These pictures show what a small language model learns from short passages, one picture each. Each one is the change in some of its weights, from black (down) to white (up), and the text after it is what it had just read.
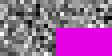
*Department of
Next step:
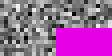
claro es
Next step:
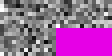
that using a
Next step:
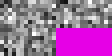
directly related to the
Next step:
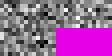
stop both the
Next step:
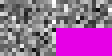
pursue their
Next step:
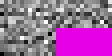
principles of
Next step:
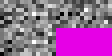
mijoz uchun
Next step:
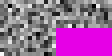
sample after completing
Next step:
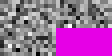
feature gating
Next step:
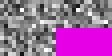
the music it
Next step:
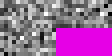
many of the
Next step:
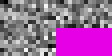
be expected to find
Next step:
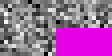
shows the E field
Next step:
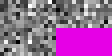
Future research should
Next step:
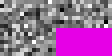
is worth
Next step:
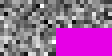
$\tau \approx
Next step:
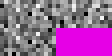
uso do
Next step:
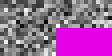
that ${\langle
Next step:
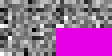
realistically in
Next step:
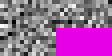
analyzed in
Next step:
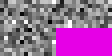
В этом
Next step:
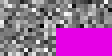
a esse
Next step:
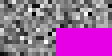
same level of
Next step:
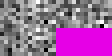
as maintaining the
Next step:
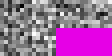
present, with their
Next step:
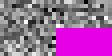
an experimentally
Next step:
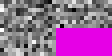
Support Centres
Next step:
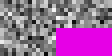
equal to its
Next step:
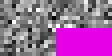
ishlash -
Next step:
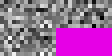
close to the
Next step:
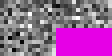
we let
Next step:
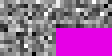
response of the
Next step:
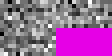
with low cost,
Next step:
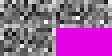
tank is
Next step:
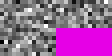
PPCT model
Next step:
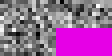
effectively through parameter
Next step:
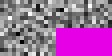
induced by
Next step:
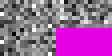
boys. In
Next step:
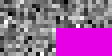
pertain to
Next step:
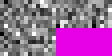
developed over time,
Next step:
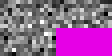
let $\alpha
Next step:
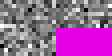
have been put
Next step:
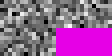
lattice site
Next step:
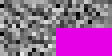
time, after which
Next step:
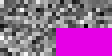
of significance
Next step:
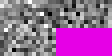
dans le
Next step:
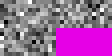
akty v
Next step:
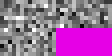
to observe
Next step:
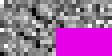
the ideal
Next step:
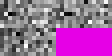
в ее
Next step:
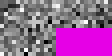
are based on a
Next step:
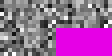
is {\it
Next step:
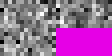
three provinces
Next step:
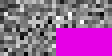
are accurately
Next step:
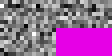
parameter in the
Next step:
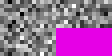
and with very
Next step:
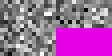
and Ti
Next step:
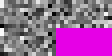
that of an
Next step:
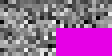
be only an
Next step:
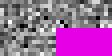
que repetir
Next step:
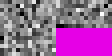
driver of
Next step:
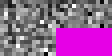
as $s$
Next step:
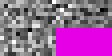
Management Centre
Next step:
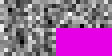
and autonomous
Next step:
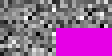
runs into three
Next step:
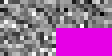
the optimum temperature
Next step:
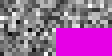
equivalent to
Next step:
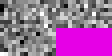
differences in
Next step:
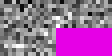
to accurately
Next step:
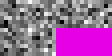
which is one of
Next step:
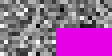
\right ]
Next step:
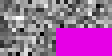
to the elements of
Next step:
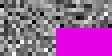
case, which are
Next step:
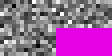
I. Introduction
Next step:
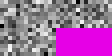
and a challenging
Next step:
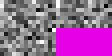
kind of
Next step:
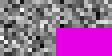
and the simulation
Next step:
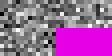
the DPS
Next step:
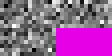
bank uchun
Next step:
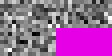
results from multiple
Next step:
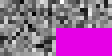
con base en
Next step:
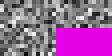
split part
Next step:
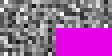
rate, y and
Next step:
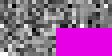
u_N для
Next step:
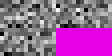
particles and we have
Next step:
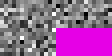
- \delta -
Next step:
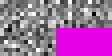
if available sources can
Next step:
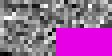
probability of error in
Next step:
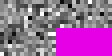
such conditions.
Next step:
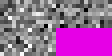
there have been some
